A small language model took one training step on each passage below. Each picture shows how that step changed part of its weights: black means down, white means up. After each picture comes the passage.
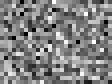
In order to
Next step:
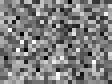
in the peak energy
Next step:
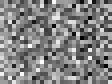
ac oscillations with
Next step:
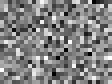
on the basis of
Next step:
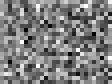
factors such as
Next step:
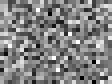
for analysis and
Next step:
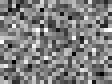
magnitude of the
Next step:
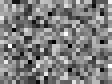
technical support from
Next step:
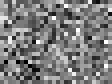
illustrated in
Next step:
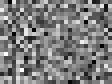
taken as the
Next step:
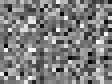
which confirms
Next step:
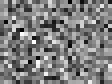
are different from the
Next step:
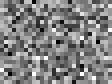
the interaction of the
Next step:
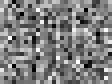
nonlinearity in
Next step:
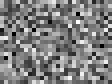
close to the
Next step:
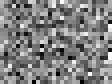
blind evaluation
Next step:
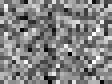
scaled variances
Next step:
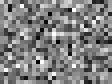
or vertical
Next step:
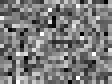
nucleus size as
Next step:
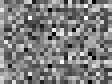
no internal
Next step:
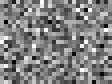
rate of the
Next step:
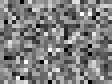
is the general grid
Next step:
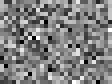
that our scheme can
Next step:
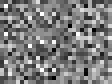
triplicate samples
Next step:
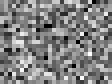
beamforming can
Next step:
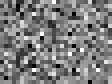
magnitude only. The
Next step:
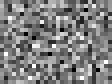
energy is contained
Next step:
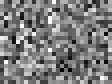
Moreover the pair
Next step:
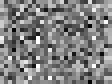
a quantum trajectory
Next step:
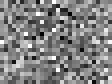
data and information
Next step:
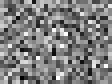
the local ion
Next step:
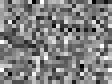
at the bottom of
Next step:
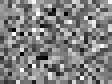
of questions can
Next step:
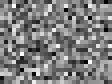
Other parameters:
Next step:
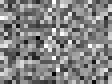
collisions and
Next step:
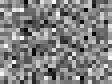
and Cooperative
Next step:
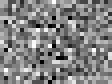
differences of cross
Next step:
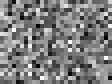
force due to additional
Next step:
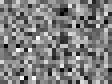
scaling behavior holds
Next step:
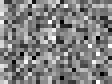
also the average
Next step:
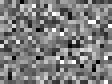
different wavelengths
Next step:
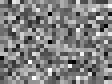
B$ such that
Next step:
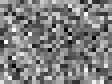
SNe one
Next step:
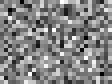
parameter space where the
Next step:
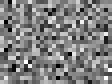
can also have a
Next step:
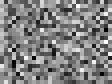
current at the
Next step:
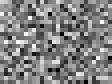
rare earth
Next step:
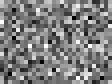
multiplied in
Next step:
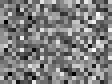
problems. On the
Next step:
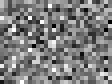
additional FMR
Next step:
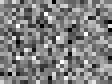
we varied these
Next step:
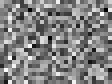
case generation method based
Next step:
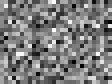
together with number ratio
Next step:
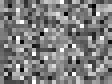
aspect ratio
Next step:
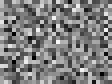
in both the
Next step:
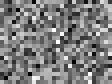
$P$ and
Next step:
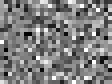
removal of
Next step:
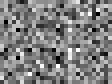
is computed based on
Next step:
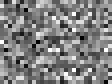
considered here, being
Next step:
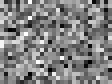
direct predictions based
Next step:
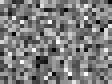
first float
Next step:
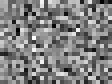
modification by
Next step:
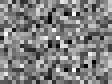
between performance and cost
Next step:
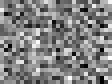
smoothing of the
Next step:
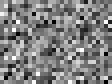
function are derived.
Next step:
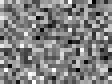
ducts at
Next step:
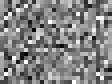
However, if
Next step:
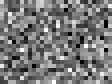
takes place
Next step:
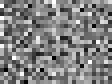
future, reasonable
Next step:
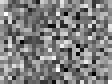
and estimate their coordinates
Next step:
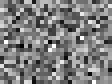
the conduction
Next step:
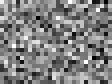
made on achieving
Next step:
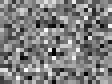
decay distributions numerically
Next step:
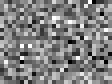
acts on a
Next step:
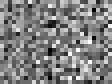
remains close to
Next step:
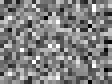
A simple linear
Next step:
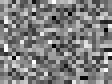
> neem >
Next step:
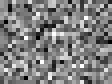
are almost vertical
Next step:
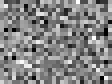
that modeling uncertainty
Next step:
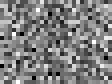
for use when global
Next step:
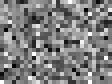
implemented to its
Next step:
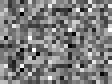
measures the degree of
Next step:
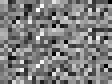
driven by
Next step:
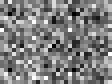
\left( t
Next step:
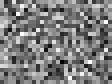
a large number of
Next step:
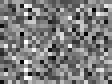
yields \[
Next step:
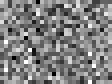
in providing new
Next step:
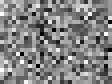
function we also found
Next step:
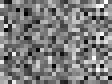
directly, without any
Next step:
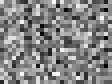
techniques we used to
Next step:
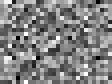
vast array
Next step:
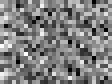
considerably from author
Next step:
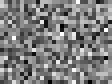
that explains all
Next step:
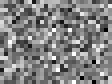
the literature and
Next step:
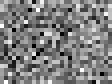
if the system
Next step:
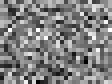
a space of dimension
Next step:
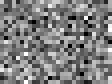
transverse flow velocity
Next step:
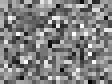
alteration in
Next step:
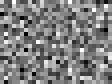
RBHF model
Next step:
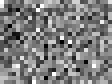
fact that ${\cal
